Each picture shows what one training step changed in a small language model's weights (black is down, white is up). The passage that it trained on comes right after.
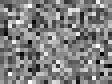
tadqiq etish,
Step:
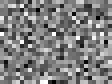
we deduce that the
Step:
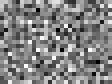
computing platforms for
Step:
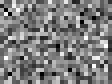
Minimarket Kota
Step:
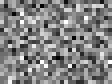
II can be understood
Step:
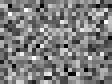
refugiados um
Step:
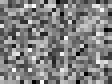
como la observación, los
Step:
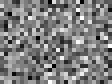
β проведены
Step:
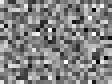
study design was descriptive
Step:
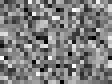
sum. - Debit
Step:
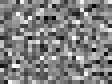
stranice) samo
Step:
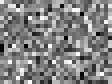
function aims to maximize
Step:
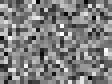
1.2. Premier
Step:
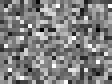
that expose the delay and
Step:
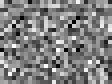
Vol. 6, pages
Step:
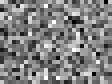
separate components of a
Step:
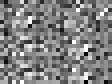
стер стер стер стер
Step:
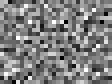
finalizar el curso.
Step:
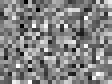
patients receiving
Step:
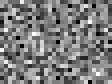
Sociodemographic data
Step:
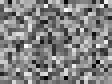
Pitágoras com
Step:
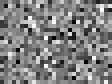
$t$ be as in the
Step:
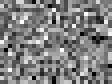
bilan doskaning
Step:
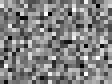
only if $M/N$ is
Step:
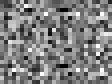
Шу билан
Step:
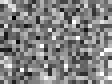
surgery, and the
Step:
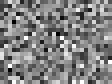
et Andres et al.,
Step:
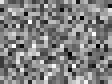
el número de
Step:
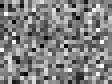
of the enzyme
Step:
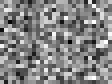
design are 0.1 and
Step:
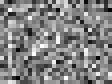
STEM approach in
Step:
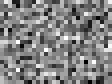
and this study record isolation
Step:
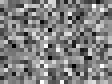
por aplicación de los
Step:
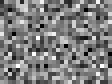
dan prasarana,
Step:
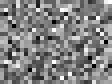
com mais facilidade
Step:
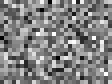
(S_1 \times
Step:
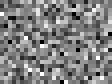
of approaching research questions
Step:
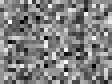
is square root of
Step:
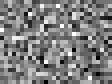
oxide provided
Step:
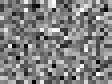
Do mesmo modo,
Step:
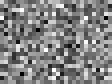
monitoring and impose
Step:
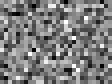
Izoh: - Har
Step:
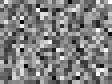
pendulum practicum
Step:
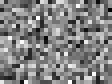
developed in to various ways
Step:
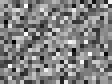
have reported significant errors
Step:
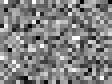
voor toegang en
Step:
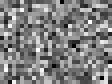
they participated in
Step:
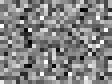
determined in our study is presented
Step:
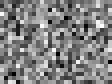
the intermingling of
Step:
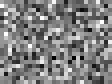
arbitrary constants.
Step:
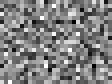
as follows (see [6,
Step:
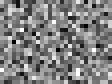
the diagnosis time from
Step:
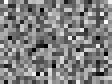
system administrators find
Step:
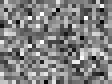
ebai - It is
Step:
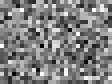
this scenario, all
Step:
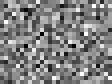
i, j\leq n}
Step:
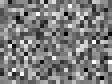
autoridade que conduz as
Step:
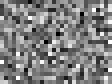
following we always assume that
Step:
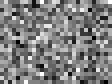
of compute. PLoS
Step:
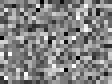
as they can play multiple
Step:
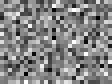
quite feasible,
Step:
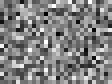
par une brève
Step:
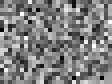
the upper hyperspace
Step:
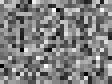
enfin, il est
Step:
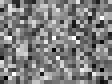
the hands. The
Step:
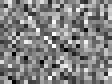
conditions on $C$ and
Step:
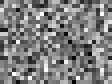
derive the unbiased
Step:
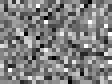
be uncorrelated with any
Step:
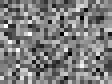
boshqa hollarda
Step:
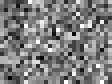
adsorbed on
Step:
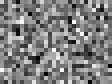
the more food insecure the
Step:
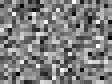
KA, Paepers
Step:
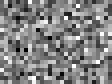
metric for arbitrary
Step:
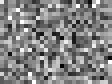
$\ast$-clean. In
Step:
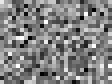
contributed to the
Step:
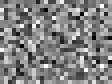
definition of standard deviation
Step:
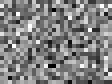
prove FNAC as highly
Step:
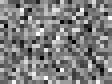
two streams are
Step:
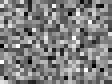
factors that need to be
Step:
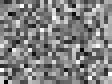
of Africa [15].
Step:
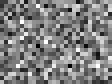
деярли 3
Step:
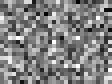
set up and always
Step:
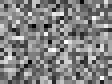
reason, there are many
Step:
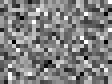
of control. Significant
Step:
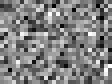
in Kashmiri
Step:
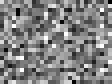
are the same as those for the
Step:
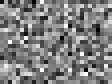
with the OpenCitations
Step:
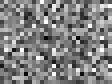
and \( n \geq 1
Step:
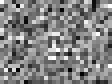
and a higher power of
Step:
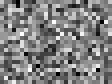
the effect of regulatory
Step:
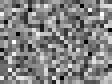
was applied to assess the
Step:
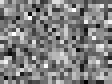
exciton that are
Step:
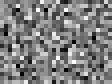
Since Gustafsson
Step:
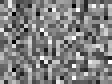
it is predictable that
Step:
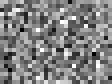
olish), shuningdek
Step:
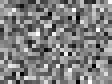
dimensional coordination
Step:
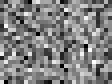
Brain: speculations on
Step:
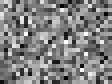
have for any $q>d$,
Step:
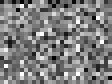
є повний
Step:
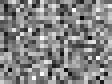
response in server1 from
